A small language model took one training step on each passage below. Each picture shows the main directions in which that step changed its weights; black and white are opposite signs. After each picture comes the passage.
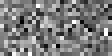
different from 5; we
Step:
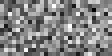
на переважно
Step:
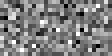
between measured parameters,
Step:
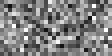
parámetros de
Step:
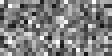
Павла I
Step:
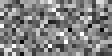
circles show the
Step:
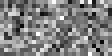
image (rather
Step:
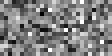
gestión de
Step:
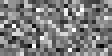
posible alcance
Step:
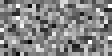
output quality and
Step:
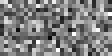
a new setup,
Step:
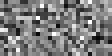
{\em derive}
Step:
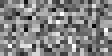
least as well by
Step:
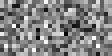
superposition of the
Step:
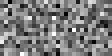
the wind inlet
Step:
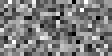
the measurements in the
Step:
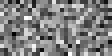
the model was then
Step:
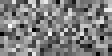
Coming from the
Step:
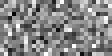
$t \in
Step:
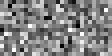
A criação de um
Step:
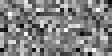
above, but with
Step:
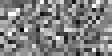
transitions, which
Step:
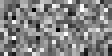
який не
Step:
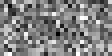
is real. We
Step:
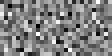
umum, individu
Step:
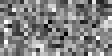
a black hole
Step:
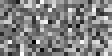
transition amplitude
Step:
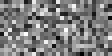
integrated over the
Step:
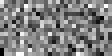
are slightly higher
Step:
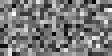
dynamics of the electric
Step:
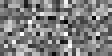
hollarda adibning
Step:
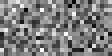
single journal,
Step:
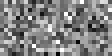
for particles to
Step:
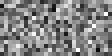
The total correlation
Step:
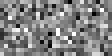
of the velocity profile
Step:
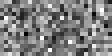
growth curves
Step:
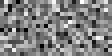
Coding &
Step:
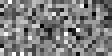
the only one that can
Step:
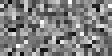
that the asymptotic
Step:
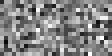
and exchange
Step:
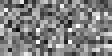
their controlling
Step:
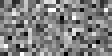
LRZ staff
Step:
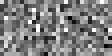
duosi va
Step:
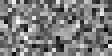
SMs in
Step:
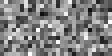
for $i$ and
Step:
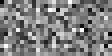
EHB in
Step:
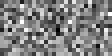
the effects of deep
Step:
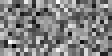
traditional point of
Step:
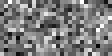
the node which has
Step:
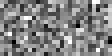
state transfer is higher
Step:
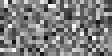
data, the approximate
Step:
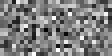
rising trend in
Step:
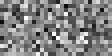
está em superar
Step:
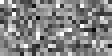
uch bosqichli
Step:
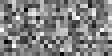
twinning effects
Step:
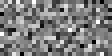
the example that was used
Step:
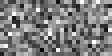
per tant, per
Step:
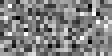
and twist it
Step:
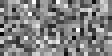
a constant speed the
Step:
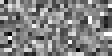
la resistencia y
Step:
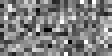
aos professores
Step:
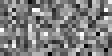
vacuum energy
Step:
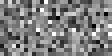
surkov materiallari
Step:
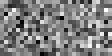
spectral properties of the
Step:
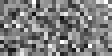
points to a common
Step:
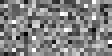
pointed out the
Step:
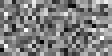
prior to the
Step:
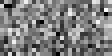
empirical studies
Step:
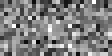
to one orbital per
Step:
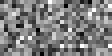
frequency of use of standard
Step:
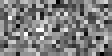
of English for
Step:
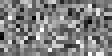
of copper
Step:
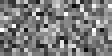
depend on a single
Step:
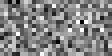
sequential manner for
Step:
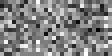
efectiva en
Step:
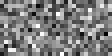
influence the resulting
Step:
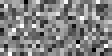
find that atomic
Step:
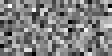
de asistencia.
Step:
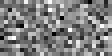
des UT 4
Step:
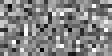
da saúde,
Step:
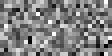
\epsilon, C)
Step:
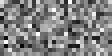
the cavity length
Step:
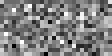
f}) is really
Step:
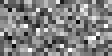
y la producción
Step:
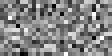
of unusual
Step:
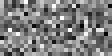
у вигляді
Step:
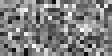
Ideas of
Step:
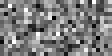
a reativação dos
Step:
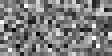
dispersion of
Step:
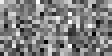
with optical resonances
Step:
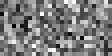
has been reported.
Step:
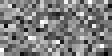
here are necessary and
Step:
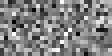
for Pain. Am
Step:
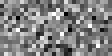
variety testing
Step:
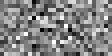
interface to edit
